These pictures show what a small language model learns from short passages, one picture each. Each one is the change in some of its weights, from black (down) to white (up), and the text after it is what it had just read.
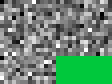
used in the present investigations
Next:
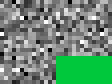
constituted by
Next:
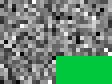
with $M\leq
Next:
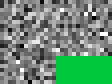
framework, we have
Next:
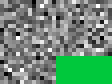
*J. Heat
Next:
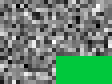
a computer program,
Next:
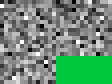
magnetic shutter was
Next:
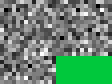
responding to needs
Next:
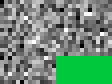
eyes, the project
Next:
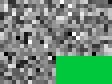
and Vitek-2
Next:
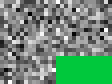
RIS element,
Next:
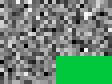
by AURA,
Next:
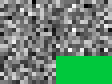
into a wire
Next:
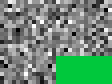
entropy production
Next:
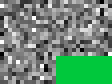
not just at this
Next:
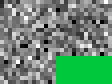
drink mixes
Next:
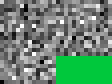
the specular beam)
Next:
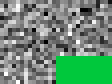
systems. Here we
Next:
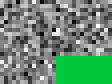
Case Studies of
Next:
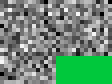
She is not expected
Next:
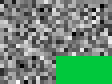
removable space
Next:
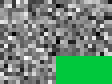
even better for
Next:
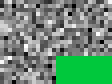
industry practice.
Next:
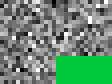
middle to
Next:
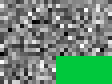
thermal conductivity
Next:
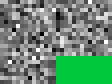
angle optical systems,
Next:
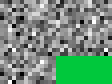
entanglement, these
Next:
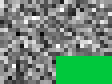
often an action research
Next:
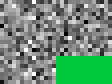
was conducted at
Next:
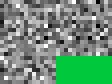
cover the full
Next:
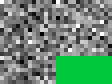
corresponding SDEs
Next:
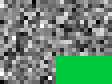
of the respondents.
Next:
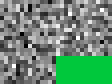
of free-standing
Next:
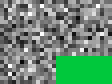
work, is to find the
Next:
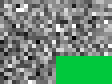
20 sweeps and
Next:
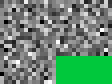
scores and the
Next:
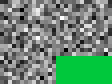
this end, and to quantum
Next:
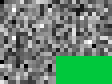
of sites on a
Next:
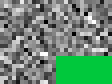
some limitation of motion
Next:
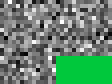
circular economy as
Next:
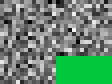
the ratio between the
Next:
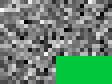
in Table 1. In this
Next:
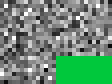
of both in-plane
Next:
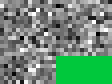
especially for
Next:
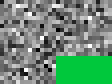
deformation relations must
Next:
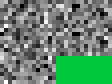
DCa present on
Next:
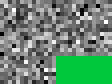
of at least one
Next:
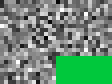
*H* have been
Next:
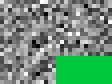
raises doubts
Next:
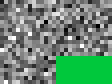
will contribute by
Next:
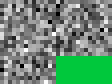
Control | 1 |
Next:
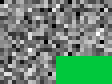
sanitation, and
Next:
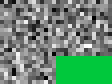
primarily an
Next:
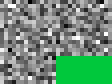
include consensus
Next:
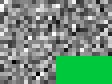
influence the regulation
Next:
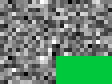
optical coupling.
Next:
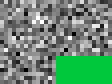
contribution to $\Delta
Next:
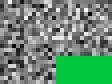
that connects and
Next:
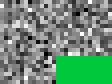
subsequent selections
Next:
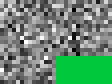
the origins of the
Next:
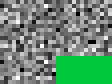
integration within the economic
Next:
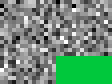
World Health
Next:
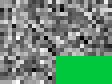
| Competence
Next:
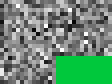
solution of the full
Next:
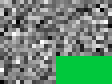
one of the error
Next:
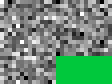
combinations in this
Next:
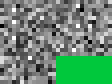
of the mechanism)
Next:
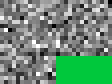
for the development of new
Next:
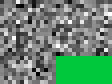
of the leaves
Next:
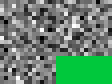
and presence absence
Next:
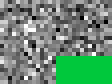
durability properties including
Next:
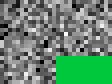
1 percent change in
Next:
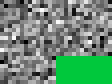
expects that for a
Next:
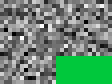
was introduced to our
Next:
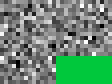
category are one of
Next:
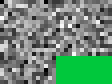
extensively studied in
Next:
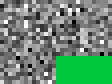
strength of
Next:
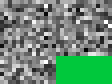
then $R$ was
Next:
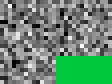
shows the concentration of
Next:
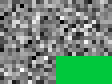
is optional and its
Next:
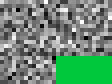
for protection against
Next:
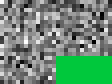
links in the
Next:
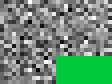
plotted and compared with
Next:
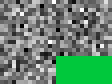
to particular engineers
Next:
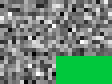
the relaxation time
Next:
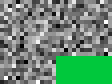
this review, the
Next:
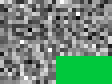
same hierarchy
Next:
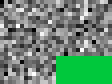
dye respectively. The
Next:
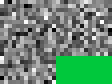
to purchase a
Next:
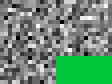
the three algorithms are
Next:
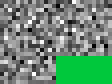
jelly like
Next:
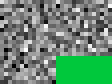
joint action
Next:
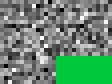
cycle. All
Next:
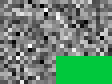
10 % possess
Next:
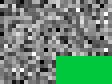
centers enhance the
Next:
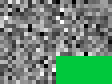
optimize costs
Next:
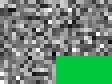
distribution of healthcare
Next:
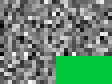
all the experimental parameters and
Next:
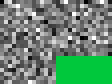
to designated wells and
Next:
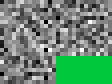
carbonate solution
